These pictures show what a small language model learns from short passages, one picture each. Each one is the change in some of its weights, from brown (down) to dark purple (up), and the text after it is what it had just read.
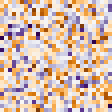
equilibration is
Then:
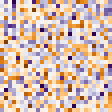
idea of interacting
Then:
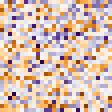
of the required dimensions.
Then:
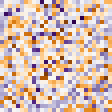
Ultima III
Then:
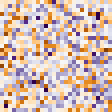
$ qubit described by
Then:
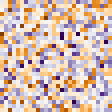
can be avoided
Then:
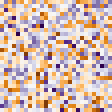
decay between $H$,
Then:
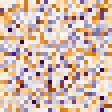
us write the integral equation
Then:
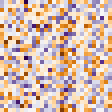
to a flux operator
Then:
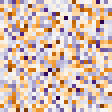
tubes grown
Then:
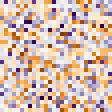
order to document when
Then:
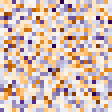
talk given at
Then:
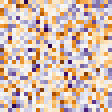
with spreading from
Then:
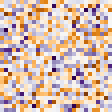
State capital
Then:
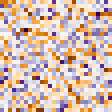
that is greater than
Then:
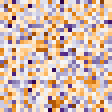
possible to assign physical dimensions
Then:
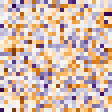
This fact is not limited
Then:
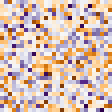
of the substrate and
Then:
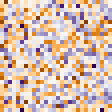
Emergence of
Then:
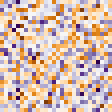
programs, research
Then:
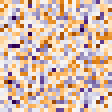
networks and compared them with
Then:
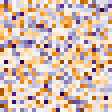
availability of
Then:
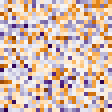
contribution to the total
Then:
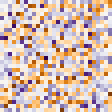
utility (so
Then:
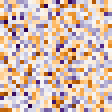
is sensitive to the
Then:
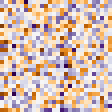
to the second term of
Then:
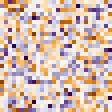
the spectral decomposition
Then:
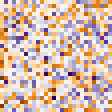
improvement of these
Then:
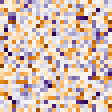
contamination by
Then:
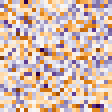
observed in experiments. An
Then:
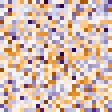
worth pointing out
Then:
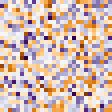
ratio solely it
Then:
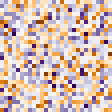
not obtain the precise
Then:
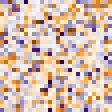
are imposed on the
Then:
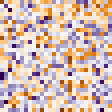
of arbitrary signature and
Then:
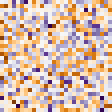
by the National Science
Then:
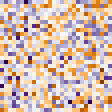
in the Code
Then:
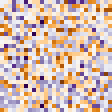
our results, we were
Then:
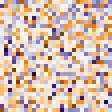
estimated return
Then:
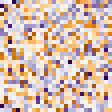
considered superior to
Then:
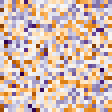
the relation between the two
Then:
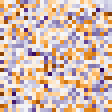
the absence of
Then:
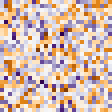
matter takes away the
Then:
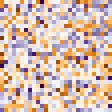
the introduction section)
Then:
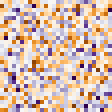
gate dependence, we
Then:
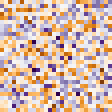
calculated in the same
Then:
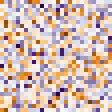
a result, they are
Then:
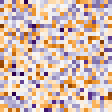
the design of the corresponding
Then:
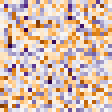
fitting. The object is
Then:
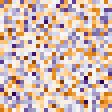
of the orange
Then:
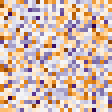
one dimension. Then the
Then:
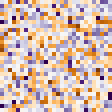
at lower carrier
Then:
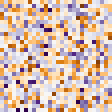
removed entries for
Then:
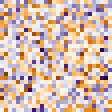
being debated,
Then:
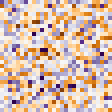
memory are compared in Figure
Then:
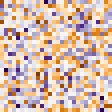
induces the interaction between
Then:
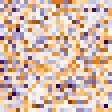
CPAs are shown
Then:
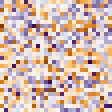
the system. The
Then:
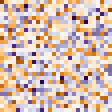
of the electric-magnetic
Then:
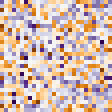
the ratio of mass
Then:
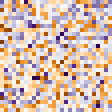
the surface density increases with
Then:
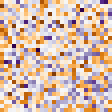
- nucleus collisions
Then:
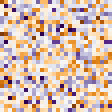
interactions is maximal.
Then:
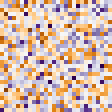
giving an evolution which
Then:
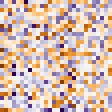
to the standard model of
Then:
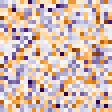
$\alg$ is
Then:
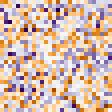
point, 10 mins
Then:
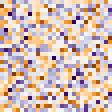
Share of the
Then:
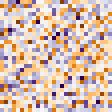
infrastructural design
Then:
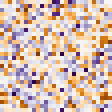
$H$ is applied
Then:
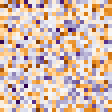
is a 2D rotation
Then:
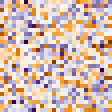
the dynamics of this
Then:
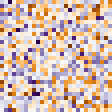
the metastability
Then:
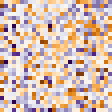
discretize the
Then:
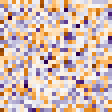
the therapist
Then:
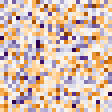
Right: all
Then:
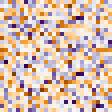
flux reproduced by our
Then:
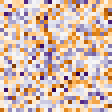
The interface between
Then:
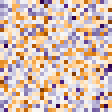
= white]
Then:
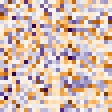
have significant effects on
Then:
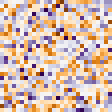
Inelastic losses
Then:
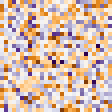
we say that
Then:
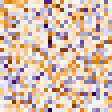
Pl}$, as the
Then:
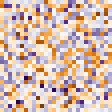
through a collaboration
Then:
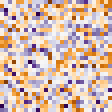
mass heavy enough
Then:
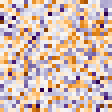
\\ Distance $
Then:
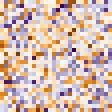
scaling angle is set at
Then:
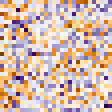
the second frame potential,
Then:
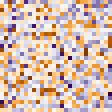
of the throughput
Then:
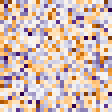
S. Quantum phase
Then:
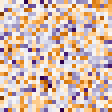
would be difficult in
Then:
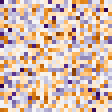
sends the
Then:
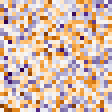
connected to both
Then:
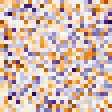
large enough. This amount
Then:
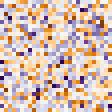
& 2MASS
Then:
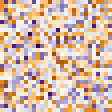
estimates, an
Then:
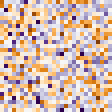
flare height
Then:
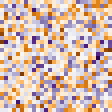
This approach formulates a
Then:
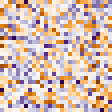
with the $N$
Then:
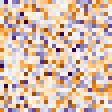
development should adhere
